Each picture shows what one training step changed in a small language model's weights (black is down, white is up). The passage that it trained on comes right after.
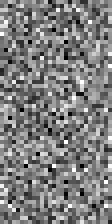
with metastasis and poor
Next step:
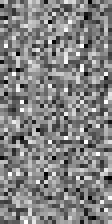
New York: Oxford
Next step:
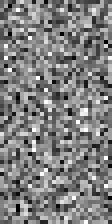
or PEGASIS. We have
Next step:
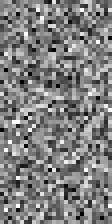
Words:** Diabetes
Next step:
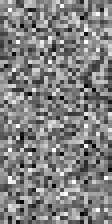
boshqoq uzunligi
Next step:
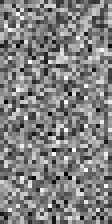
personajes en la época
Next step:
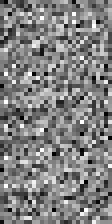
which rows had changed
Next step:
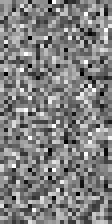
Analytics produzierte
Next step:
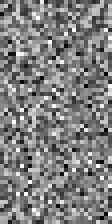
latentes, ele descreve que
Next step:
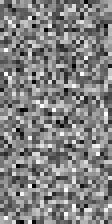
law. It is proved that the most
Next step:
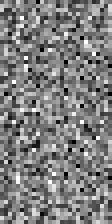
des Nasenschmucks in
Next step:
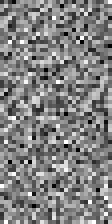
soil sample in duplicate
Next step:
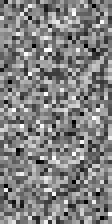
*Don Quixote*.
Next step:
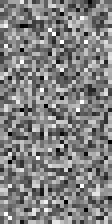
is to bridge the gap between
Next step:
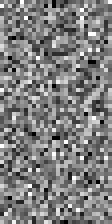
On the surface of urine
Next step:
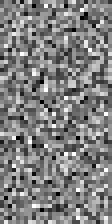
mm² crystallized from the
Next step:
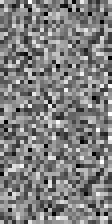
to Erasure and Internet
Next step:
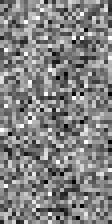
joint effort between
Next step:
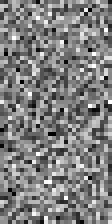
of music, which does not need
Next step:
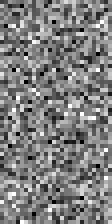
"Income Determinants of
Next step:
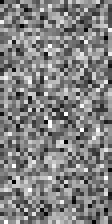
represent the protection between the individual with
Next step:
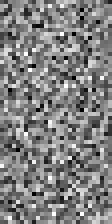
more ideally serve as the only
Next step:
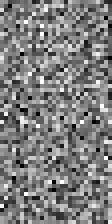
States and Japan can be
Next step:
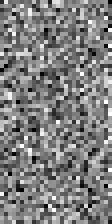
two Change Efficacy measures that
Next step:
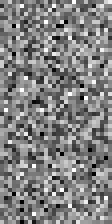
presence of soft tissue
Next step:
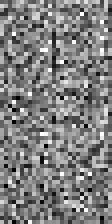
help of neural network. In
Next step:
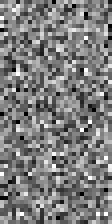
will correspond to a huge
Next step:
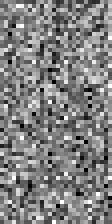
não se vende e sim é um
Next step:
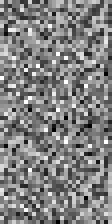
Афридуни Кай,
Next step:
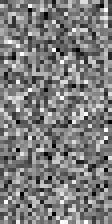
método, dado que la
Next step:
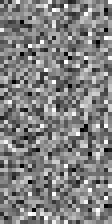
amaliy natijalar shuni
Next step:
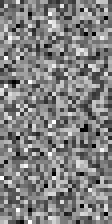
Instrument Horizon Europe
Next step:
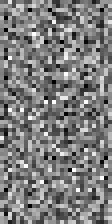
es una debilidad, ya que
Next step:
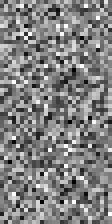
of poison, route of
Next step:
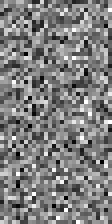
results of experimental and modelling
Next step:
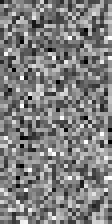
so when it comes to including technology
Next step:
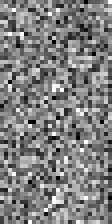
e alta finanza, i cui
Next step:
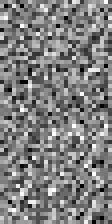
periods (Figure 2). Figure
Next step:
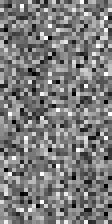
уровень сленговой
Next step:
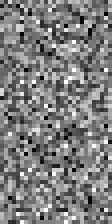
(broad s, 2H,
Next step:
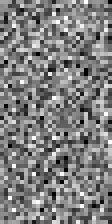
or within VMs. For ease
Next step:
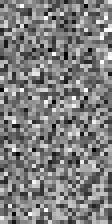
his level and sees his development.
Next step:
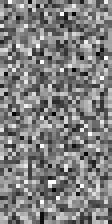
the transmission mechanism through
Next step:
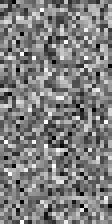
the related systems of the AI.
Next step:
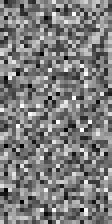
exhibits a lossy
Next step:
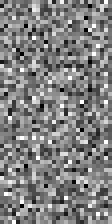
size in the U.S. is
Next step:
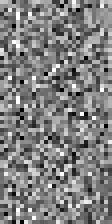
modelos que mejoran el
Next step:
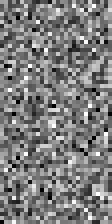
of subset data frames with
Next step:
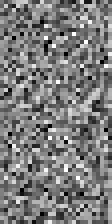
overall theme the relationships between
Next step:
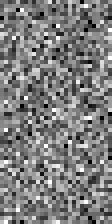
e exploração sexual, a
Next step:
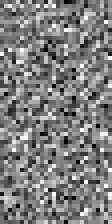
besh yil ichida bank
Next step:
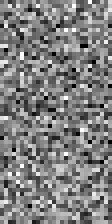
membres de la communauté
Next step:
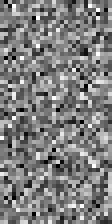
very critical responsibility that the
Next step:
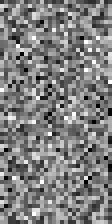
business logic to
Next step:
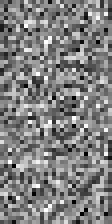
of the rope still hanging
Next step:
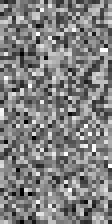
a length up to 40
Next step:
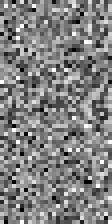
shutter City Cube
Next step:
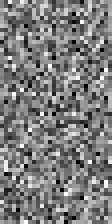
*Anabasis salsa*,
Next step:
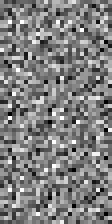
"Afghan opium
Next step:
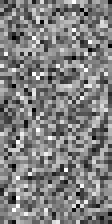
from the medicinal plants sage
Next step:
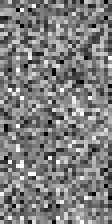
importancia económica de la
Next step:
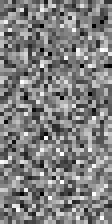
used in transmission trials to
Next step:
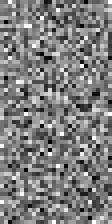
efficiently increases efficiency
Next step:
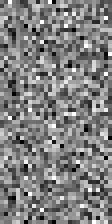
A.R. Luriya –
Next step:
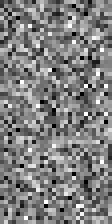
in the proverbial means of the
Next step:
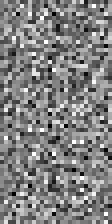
de difficulté que ses
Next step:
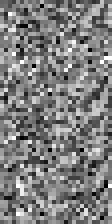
unity around collective
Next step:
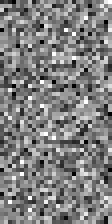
column) and extra (dark
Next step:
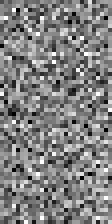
Main: Suhrkamp.
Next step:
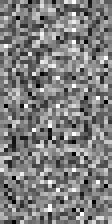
kabi savollarni
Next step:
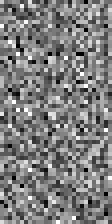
приема на желязни
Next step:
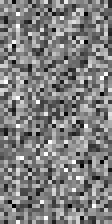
pudieron ser aislados con
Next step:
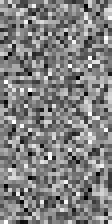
organizacional, engajamento e
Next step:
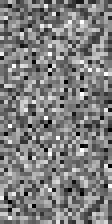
архив, 3.
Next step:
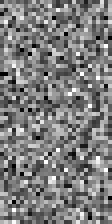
a partir dos cronogramas
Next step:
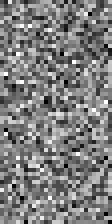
angelegt, d.h.
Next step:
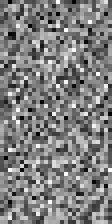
as waves, abrasion,
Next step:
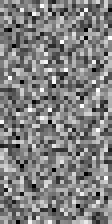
This is evident from the implementation of
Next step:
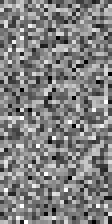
de canvis socials per assolir
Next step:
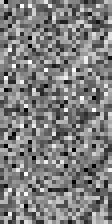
que esses doentes evitem
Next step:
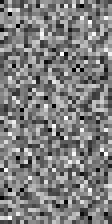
other methods antimony(V)
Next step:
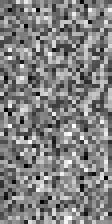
6B Γ Welding
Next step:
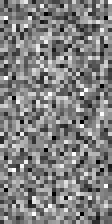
email him the details
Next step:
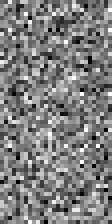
addition to ROS scavenging,
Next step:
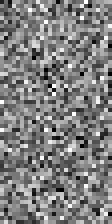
soil compaction according to the
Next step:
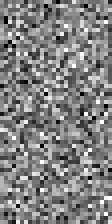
todo, cuando se propone a
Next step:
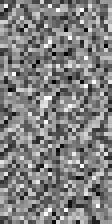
in [IEC]. This approach
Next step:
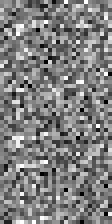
wichtigen Komponente,
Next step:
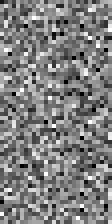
to clarify the concept and
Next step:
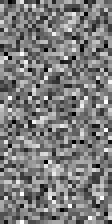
metinler halkasının
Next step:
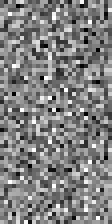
do bárbaro que se
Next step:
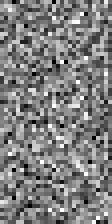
tributário. No
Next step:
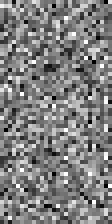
propia (a través del
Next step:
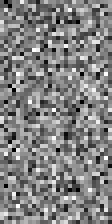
Sosyal güvenlik
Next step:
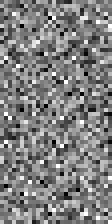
source Hypervisors and
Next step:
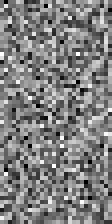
anzupassen. Zu
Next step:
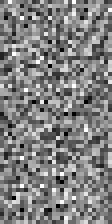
la partie Nord-Est :
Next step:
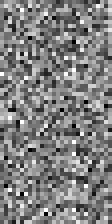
sino que es ella la autora de
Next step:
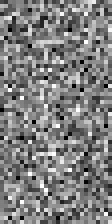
mumkin, biroq bu
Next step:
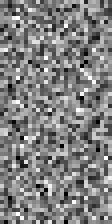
employee performance can be
